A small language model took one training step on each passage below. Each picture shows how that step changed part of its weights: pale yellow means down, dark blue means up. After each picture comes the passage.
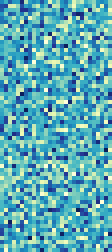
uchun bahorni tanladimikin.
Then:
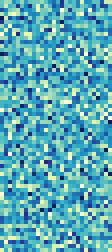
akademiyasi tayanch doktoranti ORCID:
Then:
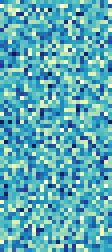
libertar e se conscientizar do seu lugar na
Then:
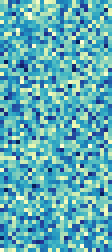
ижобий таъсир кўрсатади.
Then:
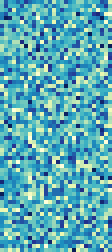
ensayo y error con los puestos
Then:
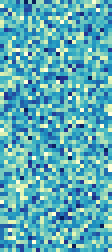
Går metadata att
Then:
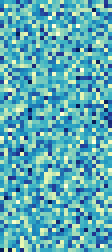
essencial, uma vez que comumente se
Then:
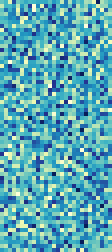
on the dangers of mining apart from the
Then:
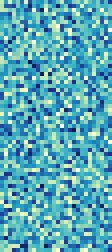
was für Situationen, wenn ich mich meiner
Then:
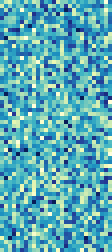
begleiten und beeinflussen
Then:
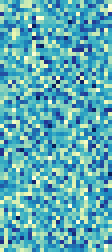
gelişmesinin başlıca nedeni,
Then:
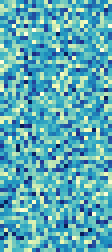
les fruits à noyau du 27
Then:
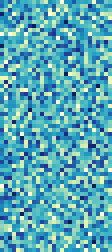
поддержание пластового давления. К
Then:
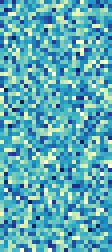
мира: неопределенность,
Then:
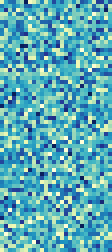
equipments: the example of
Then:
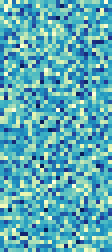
korxonalari bilan hamkorlikni tizimli asosda
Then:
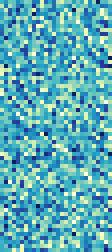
значения и бесконечно реализуются во
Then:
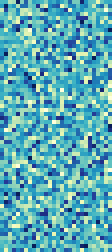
nem pontosították); - a
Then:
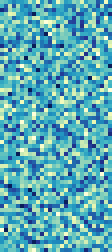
METODE Metode penelitain yang digunakan
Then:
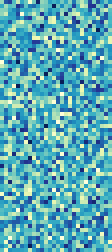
SI etikasi bo'yicha milliy institutsional
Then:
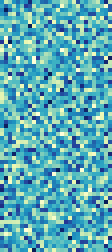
Use Cases reduziert. Das
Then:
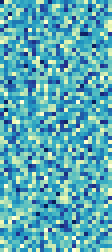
2003 a 2022. Apresentou uma abordagem
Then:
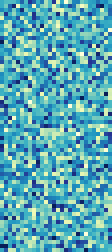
ohangda ham yangilikka intilish
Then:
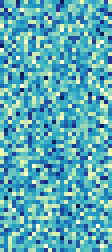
приобретаемые знания и навыки
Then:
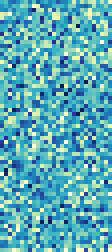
démentez. » Puis, il a dit au
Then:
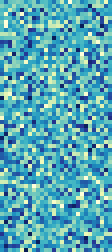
ва қуруқ модда концентрацияси
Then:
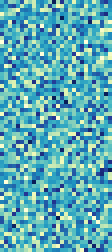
Satz Förderschwerpunkte:
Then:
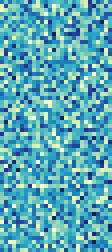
holatidir. O'zbekiston Respublikasining
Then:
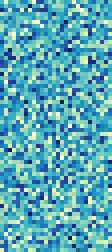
pour Dataverse au Canada et
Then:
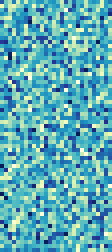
tuk chiqarilgan jun gazlamalarning chang
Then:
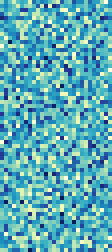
“kelam” merkezli bir gönül
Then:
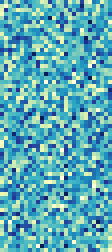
mavjud. Gennaioli va boshqalar [10]
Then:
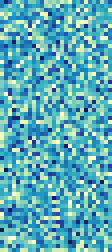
der er således ikke
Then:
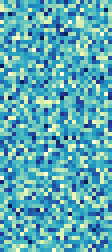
uchta maxsus xizmat: Maxfiy
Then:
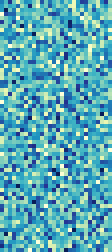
above all, thanks to the need
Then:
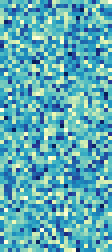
namoyish etish bilan og‘zaki,
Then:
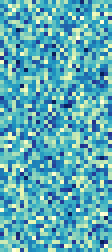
alrededores se excavaron 8
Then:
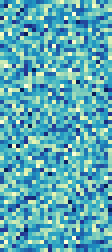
es tan notorio para los sensores
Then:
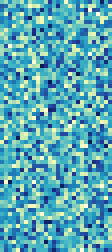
River region, Mato Grosso
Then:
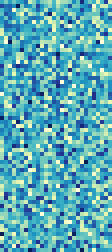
proporciona el perfil socioeconómico de
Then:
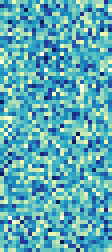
психологическое вмешательство,
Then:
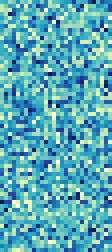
değerlendirerek sınava yönelik tespitler
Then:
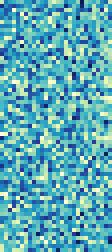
de toma de decisiones tal que:
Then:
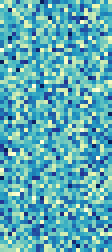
qu'il s'agisse d'une
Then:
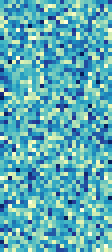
Göç ve İskânı Günay
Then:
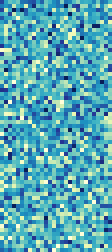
Бу умуман, глобал
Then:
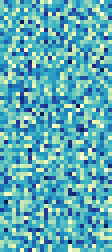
اعتبار أن علمه بهذا
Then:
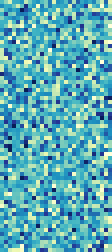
духовність і виразність образу
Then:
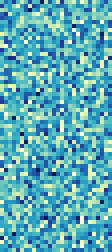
durable avec son prestataire logistique,
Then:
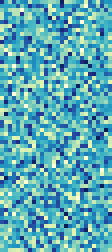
ocupación actual, 48 años);
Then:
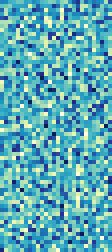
kuchlari yig'indisi ifodasi
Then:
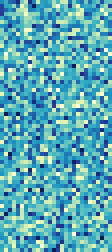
При этом оценка того, были ли
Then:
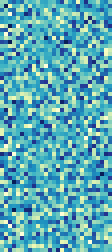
Л.Н. Юренев В.Н.
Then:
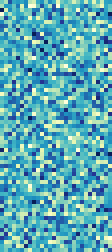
va shu fikr mahsulini og'zaki va yozma
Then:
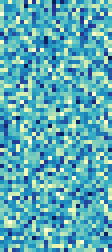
pemilu Penambahan norma interpretatif
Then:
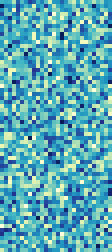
qilinsa, ulardagi ta'limiy maqsadlar
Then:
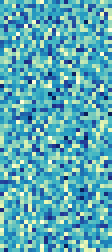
oyma-oy kreditni qaytarish
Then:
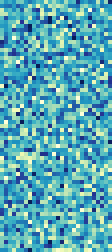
toro*, *la mora*, *la reina
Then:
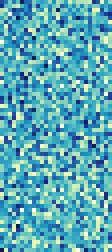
Qattiq kuch o'z o'rnini
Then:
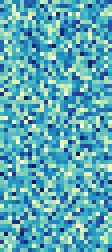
e, por consequência, os danos à capital
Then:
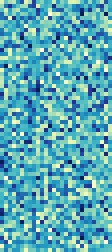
importance for improving the quality of
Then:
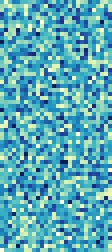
(GRAER). No entanto, face a
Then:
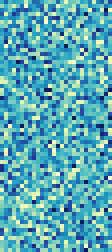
(Occupancy Rate) kamar yang
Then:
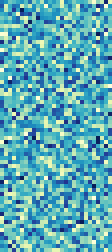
diversas como salud, educación, vivienda,
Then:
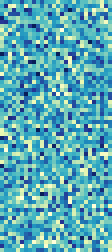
Криминологія: навч. посіб.
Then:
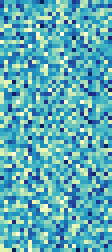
5 - tayanch; 8 – katta
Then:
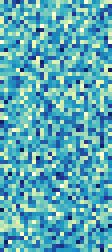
(Rossiya) Stoyuxina
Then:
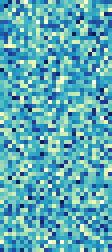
arquibancada. Recentemente, os
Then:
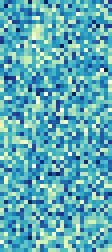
reflexoterapia, shantala,
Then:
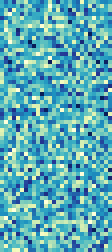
op hebben. Als afspraken
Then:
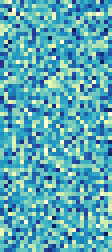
Eshtemirov B.Sh.,
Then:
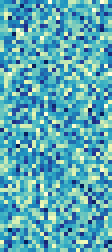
Xalqaro investitsiyalar va ularni jalb qilish
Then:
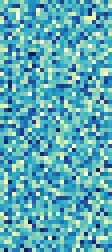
святоотеческой традиции понимании
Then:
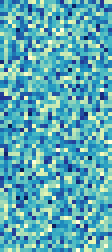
проблем подготовки кадров высшего
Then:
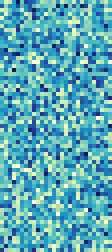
de 25 cepas isoladas. Apesar dos
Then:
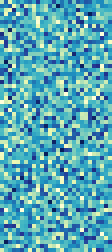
va shoxlanmaganligi, bitta bosh
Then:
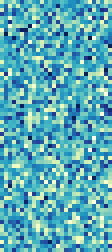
putida* FRT-13,
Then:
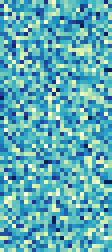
контрольного деревостану
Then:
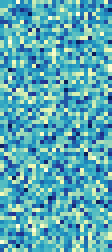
J. Zugegriffen 17. Juli
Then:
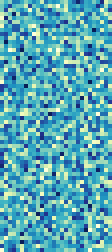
вдоль края; длина выроста
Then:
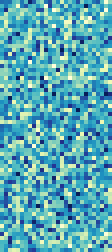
bebas heteroskedasitas karena nilai
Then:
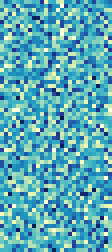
y su interrelación con los factores productivos internos
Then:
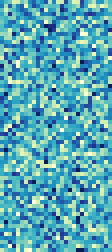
concreto. 04. FORMAS Y
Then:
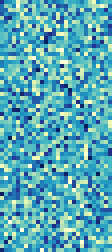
[The money or the morals? When
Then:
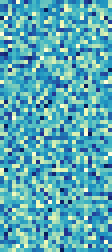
im U-Teil und einem Ballon
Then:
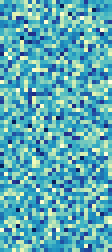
Hernández Figueiredo,
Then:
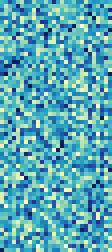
incluía los grabados correspondientes a los
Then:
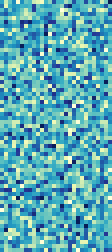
yo‘liga burib yuboradi. U
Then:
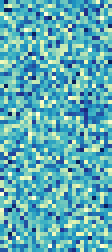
durum Van Gogh’un içsel
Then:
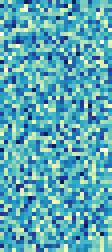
da Bibliometrix'tir.
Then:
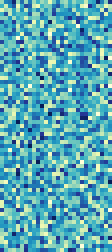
النحويون شروطاً
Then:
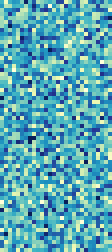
egallagan, chuqur ochiq
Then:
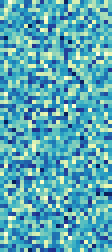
Ўзбекистон. 2017. 2. “Ўзбекистон Республикаси
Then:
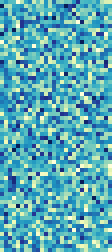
The crossing of these different documents
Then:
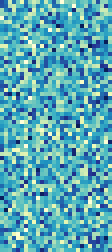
растущим эгоизмом
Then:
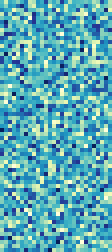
de polietileno. 1. En base al
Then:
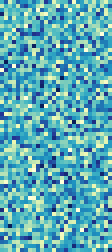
Angestellte¹⁶¹ des bis heute nicht
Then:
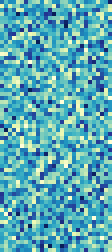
Starychenko, M.A.
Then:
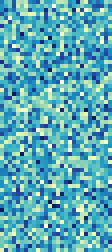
В то же время замечено, что
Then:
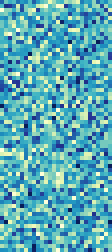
ini adalah untuk mempelajari perasaan
